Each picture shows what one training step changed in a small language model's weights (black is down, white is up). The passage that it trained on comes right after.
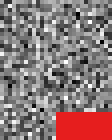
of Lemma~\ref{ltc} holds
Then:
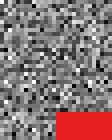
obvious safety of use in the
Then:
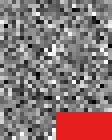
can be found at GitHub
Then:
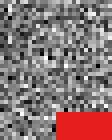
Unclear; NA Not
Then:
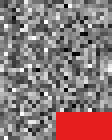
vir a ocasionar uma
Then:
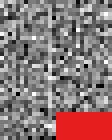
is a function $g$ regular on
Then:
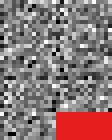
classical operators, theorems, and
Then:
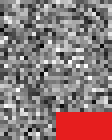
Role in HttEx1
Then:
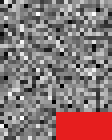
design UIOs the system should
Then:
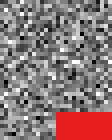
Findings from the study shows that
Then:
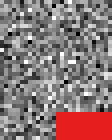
members inhabit different marine
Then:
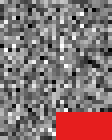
cylindrical part obtained from
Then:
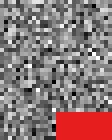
presented in Fig. 8, the performance
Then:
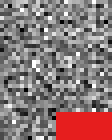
\S 2.1, the level curves
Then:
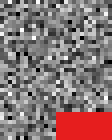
a unique complex number $z$. Thus the
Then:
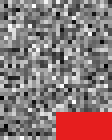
the same time, much attention is
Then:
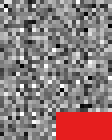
\frac{\partial}{\partial t}- \Delta $
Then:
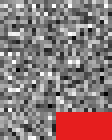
feature selection, improve
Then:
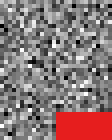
noisy environment as compared to the
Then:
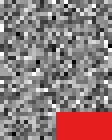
Hilbert form Consider the
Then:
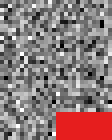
a lesser extent, B,
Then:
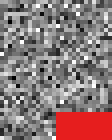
partner country to join the
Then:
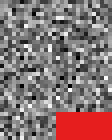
oncología médica,
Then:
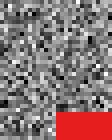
IX Dauphine ; - **le
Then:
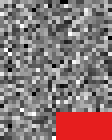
la proportion marginale à
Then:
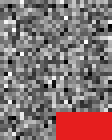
изобразительных и
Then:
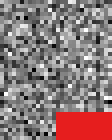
operators and end-users, under
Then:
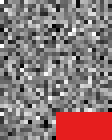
on MACS and STARS stations
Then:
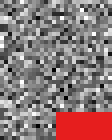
all *PIDAT* tags by
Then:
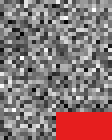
Standards for the design and
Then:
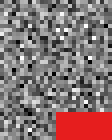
and any $\vare>0$, there exists
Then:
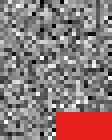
and L. Wu obtained the first integral
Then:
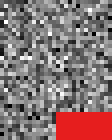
$V$ are conformable matrices
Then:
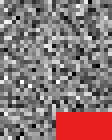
of second language learners
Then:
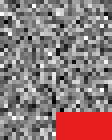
Hopkins, 2010). We have
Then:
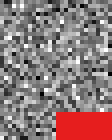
direction is not required to be
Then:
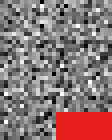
take place, taxes can be
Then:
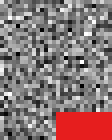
the previous section and existence of a
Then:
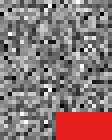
in the formation of an international
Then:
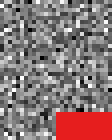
\gamma $, $\beta ^{{\prime
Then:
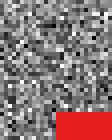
the safe limit of water pH for
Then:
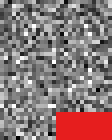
ishsizlik darajasi 5%
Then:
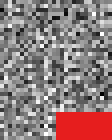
first sample was kept without heat
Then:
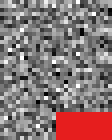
подготовки молодых
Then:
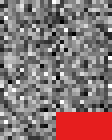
situation for other classical groups can be
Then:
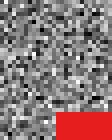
ularning afzalliklari va
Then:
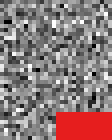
2.2.6 Virtuelle
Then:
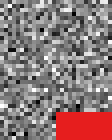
that $H_n$ is super
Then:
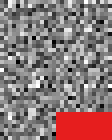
Policy objectives. The
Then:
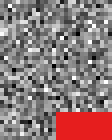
injected Al-5wt%Ti
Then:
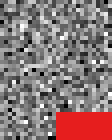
value of K , we get A matrix.
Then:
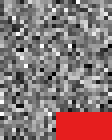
*Journal of Society of
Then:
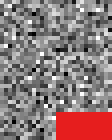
Michael Z.Q. Chen,
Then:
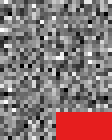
tarbiyaviy maqsadga
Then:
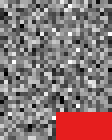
tampa e mantida sob
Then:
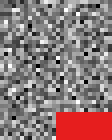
found to correlate with the results of
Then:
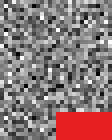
shares innovative practices
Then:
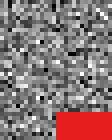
z_e \le 0 & \qquad
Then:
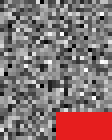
des musiques amplifies en
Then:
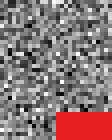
tasniflash jarayonida
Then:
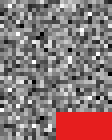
can encrypt documents and the
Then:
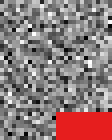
nodes and $\ge \lambda$
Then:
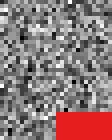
Нами обследован
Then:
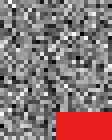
consider the case of two parties and active
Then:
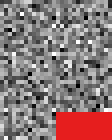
en lettres augmenterait
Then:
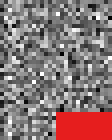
error term used in the regression model
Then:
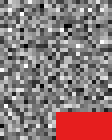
approach to explore a complex and current
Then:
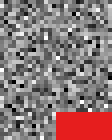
mereka buat dengan
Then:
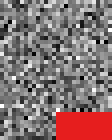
an inner function whose argument models
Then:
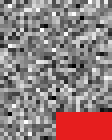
Reeder for first time in 1988
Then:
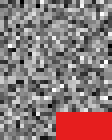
land fill may polluted the
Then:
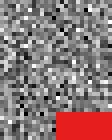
$S$ is freely independent if
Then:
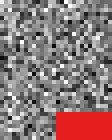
to their constant term. We will describe
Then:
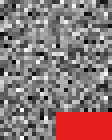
"the darkness" has long functioned
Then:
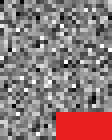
follows form Samuel's theory of
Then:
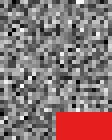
with *Acne vulgaris*.
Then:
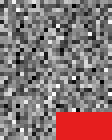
of Chemical Oxygen
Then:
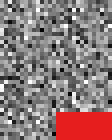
de los poemas de Alberto
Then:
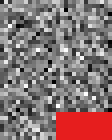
мед з соняшника
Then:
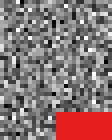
antecipado de cuidados e
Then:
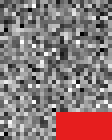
Acute oral toxicity study in
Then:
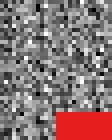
acțiuni alături
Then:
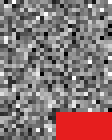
aniq nazariy xulosa
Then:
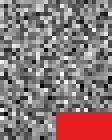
subset of a uniform discrete set
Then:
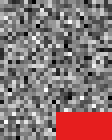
group} Let\break $U(N)=
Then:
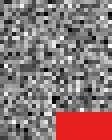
addition, students believed that their
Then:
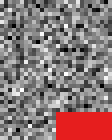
of a satisfactory screening
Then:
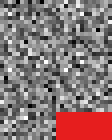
algebra iff it satisfies the Riesz
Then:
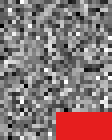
of scientific and practical
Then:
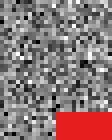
metastases to the regional lymph
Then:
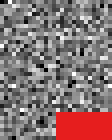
$V(x)$. In such a case, one
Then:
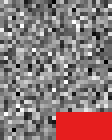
promueve equidad tributaria
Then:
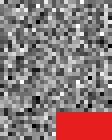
and how it can be extended. If
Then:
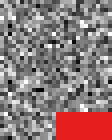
Como mencionado, as redes
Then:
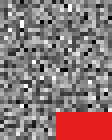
be the tautological line bundle on
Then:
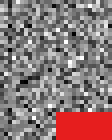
uni tashkil etish
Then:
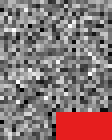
with convolutional neural networks for
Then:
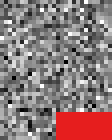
study. In the study, we included a
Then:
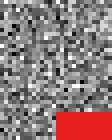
SS-304 2mm thickness
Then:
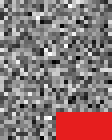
Kualitatif Untuk
